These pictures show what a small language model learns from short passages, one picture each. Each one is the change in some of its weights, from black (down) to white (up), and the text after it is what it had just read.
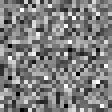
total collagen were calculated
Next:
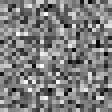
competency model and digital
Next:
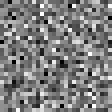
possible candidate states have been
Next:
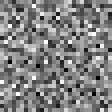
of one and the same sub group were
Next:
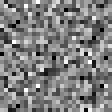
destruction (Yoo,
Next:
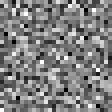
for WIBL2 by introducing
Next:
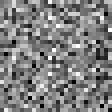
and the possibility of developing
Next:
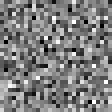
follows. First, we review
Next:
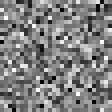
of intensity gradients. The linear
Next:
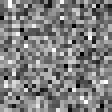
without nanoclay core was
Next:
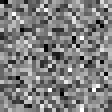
scenarios we chosen for our
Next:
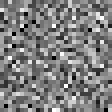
the onset position $\mu_B
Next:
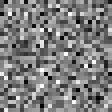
rates than the synchronous
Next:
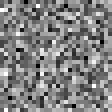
for the dilution due to the thermal
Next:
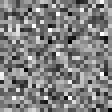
prod, OR method as probor and
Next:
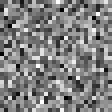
as that obtained by us from physalin
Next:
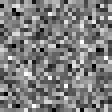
1~AU from Earth, but
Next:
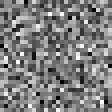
fixed point exists and is IR
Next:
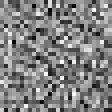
of future teachers and
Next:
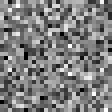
of Coprates Chasma. The
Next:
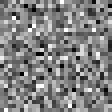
\eea where the subscript
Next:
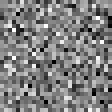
only a small percentage of respondents
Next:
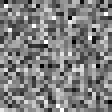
and exists. Man lives in
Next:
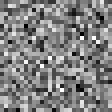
in the sequel. For more
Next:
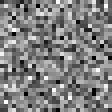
a raw material to determine its
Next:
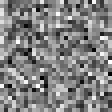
typological choice. Pivotal for
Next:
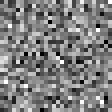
buying and selling
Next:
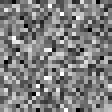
painful rash caused by
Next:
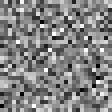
of its berries. The plant is
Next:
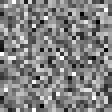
Anxiety Rating Scale
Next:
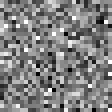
formally only valid at $\fedd
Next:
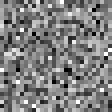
energy is calculated by explicitly
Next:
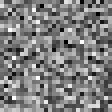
SL, and it then oscillates
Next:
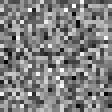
Ministers' Powers
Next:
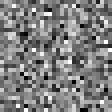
\Delta }^{\prime }\Pi
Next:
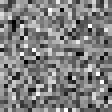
specific heat is determined using
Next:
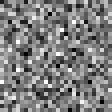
groups or types of cotton
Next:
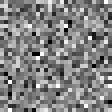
new extension of the survey was not
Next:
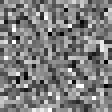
Communication Technology,
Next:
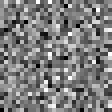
represents one of the intermediate values
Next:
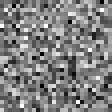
She is currently working as
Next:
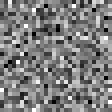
mortality, lifestyle
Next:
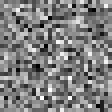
an algorithm aiming for giving the
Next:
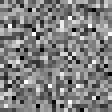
(a) total participant charge
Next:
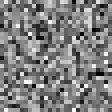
the compression process is to real time. In
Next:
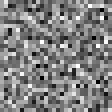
electron with energy $E_{\nu} -
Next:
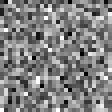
users are totally dependent on
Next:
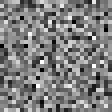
mode using the CARLA
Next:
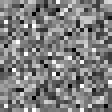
scores of 3.65,
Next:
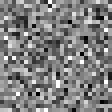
larg de concentrații
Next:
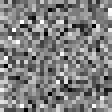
firms in the given sample Firm
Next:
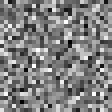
recycling processes. }
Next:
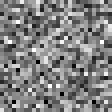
of unexpected events that can
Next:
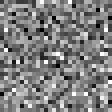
However the good of agreement between the
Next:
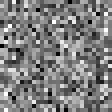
glasses in low temperature region to
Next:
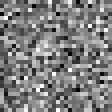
Therefore, our model could be constrained by
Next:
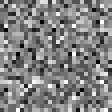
added to the disturbance. In this
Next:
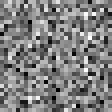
single {\tt SELECT}
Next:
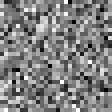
bases in the Middle East
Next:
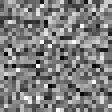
% BSG. CBW10
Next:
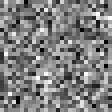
which the magnetic field could be produced,
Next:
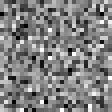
most abundant species contributing
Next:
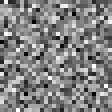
Sennrich, Barry
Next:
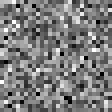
imply a lower original contribution by the
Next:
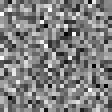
were discussed and made by two
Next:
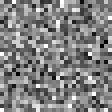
voltage is shown in Fig.
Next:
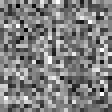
Kelly It is also common to
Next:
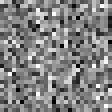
an educational institution. The study
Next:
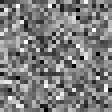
reasons for taking part in
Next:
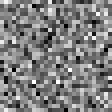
a behemoth societal problem.
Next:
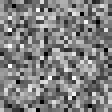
disease diagnosis such as
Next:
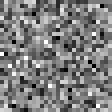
mostly sinusoidal shape
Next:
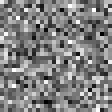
rivers, chosen as
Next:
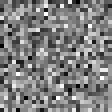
scales smaller than $\ell$. If
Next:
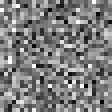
based on a softmax over distances
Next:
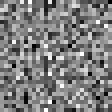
We will pursue this problem in
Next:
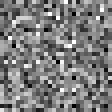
function) exists: \begin{equation}
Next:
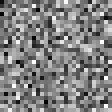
of age (PFP =
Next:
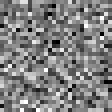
of observed noise is insufficient
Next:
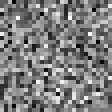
anomalies. *Curr
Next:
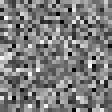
Han Is there material significance
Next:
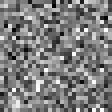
analysis I : Investigation R
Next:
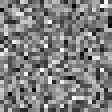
the study centre and has led
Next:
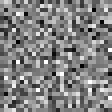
its geometry and many other
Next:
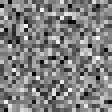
growth, the conservation of
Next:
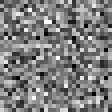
screened electrostatic
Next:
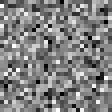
of Higgs particles at
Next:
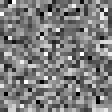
numerical evidence that this is also the
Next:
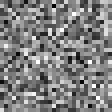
to be more sensitive to information from
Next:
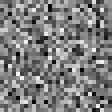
accuracy. A central theme in
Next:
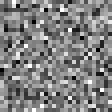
protocol, which requires a small
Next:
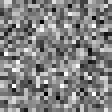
shown in the inset. At zero
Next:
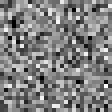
specific disease biomarkers,
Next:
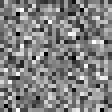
were also asked about Parkinson
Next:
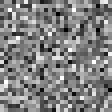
in the strain values according to the
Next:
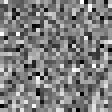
targets. It is a freely
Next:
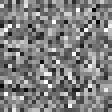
to low energy models or observations. In this
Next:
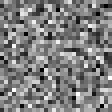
demonstrate the efficiency of the
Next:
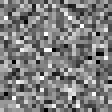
across these models will be deemed as
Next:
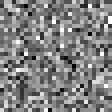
liquid. In particular, the
